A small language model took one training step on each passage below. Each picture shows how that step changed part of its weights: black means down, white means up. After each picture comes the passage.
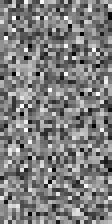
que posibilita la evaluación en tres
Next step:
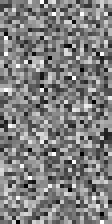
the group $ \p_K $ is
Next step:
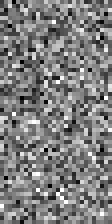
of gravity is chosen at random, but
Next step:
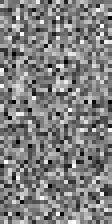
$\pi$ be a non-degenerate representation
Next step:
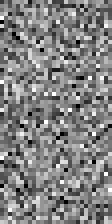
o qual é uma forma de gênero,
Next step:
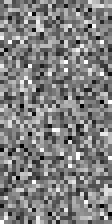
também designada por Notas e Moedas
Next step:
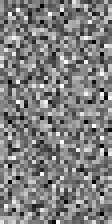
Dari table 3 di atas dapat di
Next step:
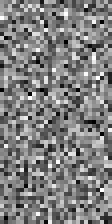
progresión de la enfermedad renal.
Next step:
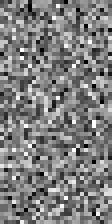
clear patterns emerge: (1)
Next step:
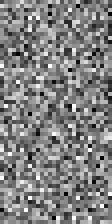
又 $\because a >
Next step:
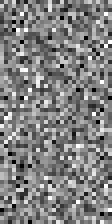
we will give some details for the sake of
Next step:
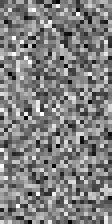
2.- Se hace una revisión general de
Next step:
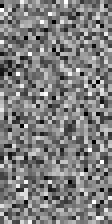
we allow ourselves to weaken the
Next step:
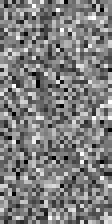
believe that survival probability is continuous
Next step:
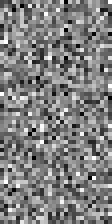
the areas of social skills, communication,
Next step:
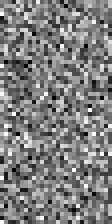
el procedimiento automático RAN que,
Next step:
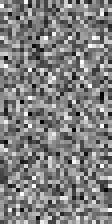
is {\it spectrally negative} meaning here
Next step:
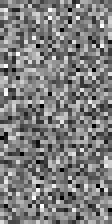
anteriormente na Europa.
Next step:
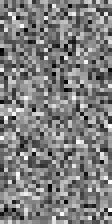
can be represented in another form. Indeed,
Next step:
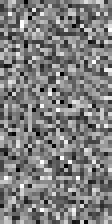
probability theory to the study of some special numbers and
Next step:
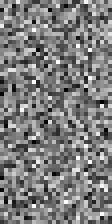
Freedman, R.A.,
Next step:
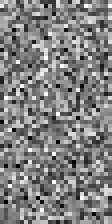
< \ell$. Then \begin{align*}
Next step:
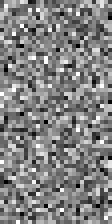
omillarining birgalikdagi ta'siri
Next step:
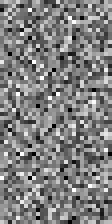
2\delta\theta C_u
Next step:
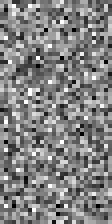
de la superviseure de stage,
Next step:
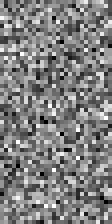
taqozo etadiki,
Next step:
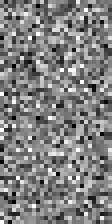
впечатление оно
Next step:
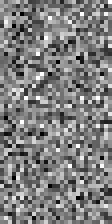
$\pi$ in $M$ is said to
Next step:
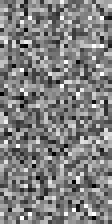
menunjukkan bahwa rangka
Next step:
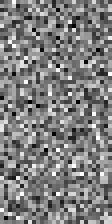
a subfactor and used certain locally trivial,
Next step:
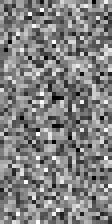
вищої освіти та самої
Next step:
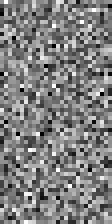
\caption{Construction (B1),
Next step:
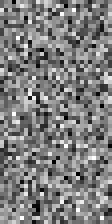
o'qib beriladigan asarlar
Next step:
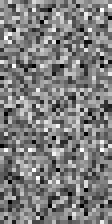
by Lemma \ref{Lem 3.1}
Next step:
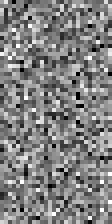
Free Surface Flow / G.
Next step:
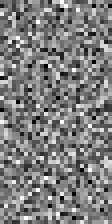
supersymmetry of commutators}}
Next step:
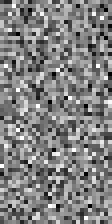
and let $\sigma_s(N) =
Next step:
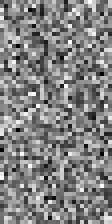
most obesity was nursing, at
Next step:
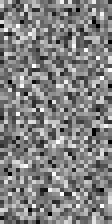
see our paper \cite{3}.
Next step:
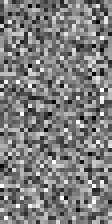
known variances) might be too
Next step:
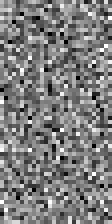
get a new commutator chain that contains the previous
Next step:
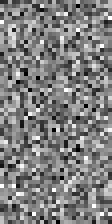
\affil{Mathematisches Institut
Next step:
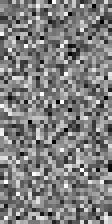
to us more complicated than our proof,
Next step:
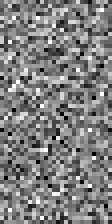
despeito dessas notícias sobre
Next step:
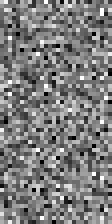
is not theoretically or practically restrictive because
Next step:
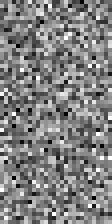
combined with a rank-reduction strategy that
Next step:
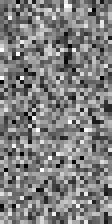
Язык и знание: на
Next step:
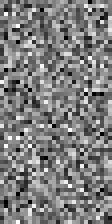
- Eulalia, dans la même
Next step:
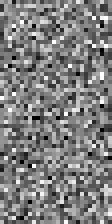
also in some unbounded domain of
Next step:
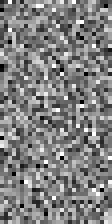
geometrik figura shaklida
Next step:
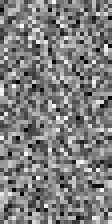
main goal is to focus on the key
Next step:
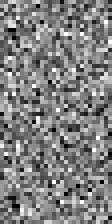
RO'YXATI: 1.
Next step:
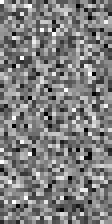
на таких месторождениях
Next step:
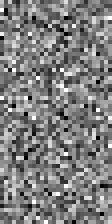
Our definition of minuscule elements follows
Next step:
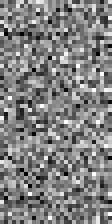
son derece yetkin bir insan
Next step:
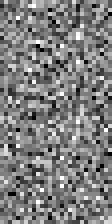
us to go from the first to second equality.
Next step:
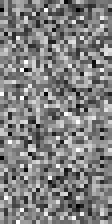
образование, практический метод,
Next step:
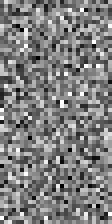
a la intensidad del sonido. A
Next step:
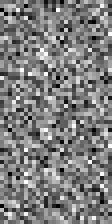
- h^2H^2 f \langle
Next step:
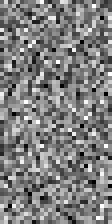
irreducible cover of $X$ having oder $\le
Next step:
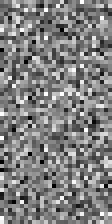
нового общества находится в
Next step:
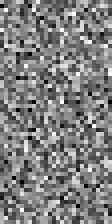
International scientific-online conference
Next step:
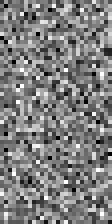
of square-free monomials of
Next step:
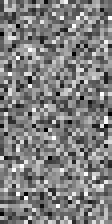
$\lambda_1 /K$ is sufficiently large
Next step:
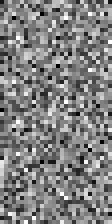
family of cutoff functions} Let $\Om$
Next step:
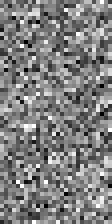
bir bilgisayar bilimi
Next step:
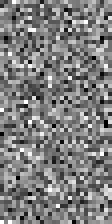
are defined over the unit interval $0\le
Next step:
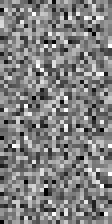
dan yang telah lanjut
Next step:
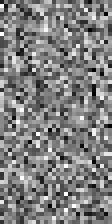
have positive diagonals, and whose every positive
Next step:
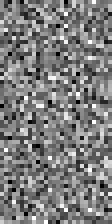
of this concept and highlights the need for
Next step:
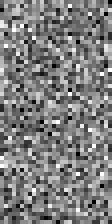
iterate $D_k$ itself is contained
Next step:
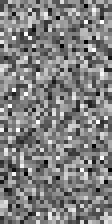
year. This study is classroom action
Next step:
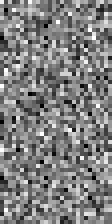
\begin{proof} It follows from
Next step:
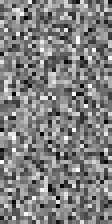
our setting. \begin{theorem} For
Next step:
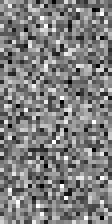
vocês não aproveitarem ao
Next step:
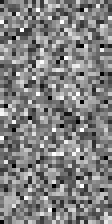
находившиеся во
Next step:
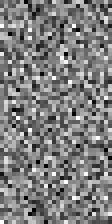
meet copies of itself in only finitely
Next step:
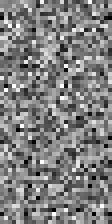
gastos e os investimentos
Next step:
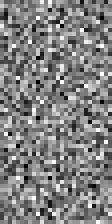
The article concludes by outlining a
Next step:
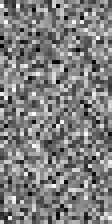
até um salário mínimo e
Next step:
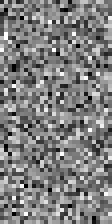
foydalanish mumkin. To'siqlar •
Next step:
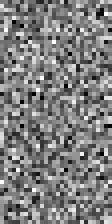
A(\mu)$. It is clear that, for
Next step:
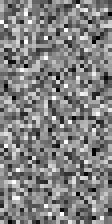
Argentina (Aloi,
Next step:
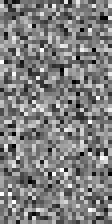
equivalent to the DG framework. In the error
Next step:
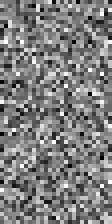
left side is actually independent of $\bmu$.
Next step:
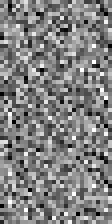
when restricted to abelian groups, since Lipschitz
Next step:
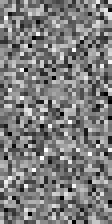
consider the cases $n=2 \times
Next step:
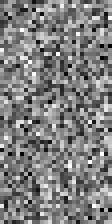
- 2) Tashkillashtirish; -
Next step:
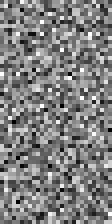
if $x$ is a valid encoding
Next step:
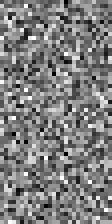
slightly different way. Recall that the function
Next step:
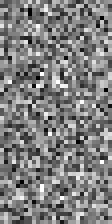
most notably in the study of mutations
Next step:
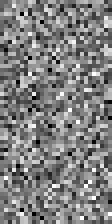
количества предприятий в
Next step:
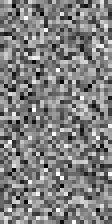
map over $s_{\alpha _{i}}$, where
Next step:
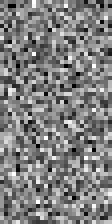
sanitario, entre otros.
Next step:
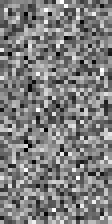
judicial das ações das agências e
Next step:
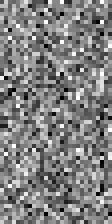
turdagi kontentni keng omma
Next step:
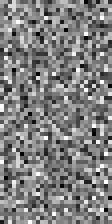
use our one sided theorems to obtain
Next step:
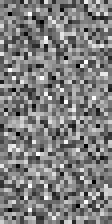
gain the reward due to a
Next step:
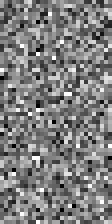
hayotining asosiy shaklidir. Shuning
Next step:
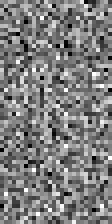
This quantum extension was carried out by
